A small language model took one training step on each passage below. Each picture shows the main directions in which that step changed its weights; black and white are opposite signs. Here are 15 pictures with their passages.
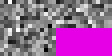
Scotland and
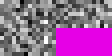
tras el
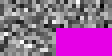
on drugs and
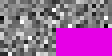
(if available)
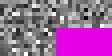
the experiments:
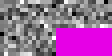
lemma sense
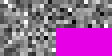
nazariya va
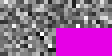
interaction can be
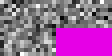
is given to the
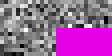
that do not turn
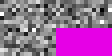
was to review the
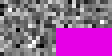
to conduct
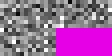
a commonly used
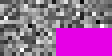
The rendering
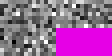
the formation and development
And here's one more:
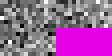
method was based on
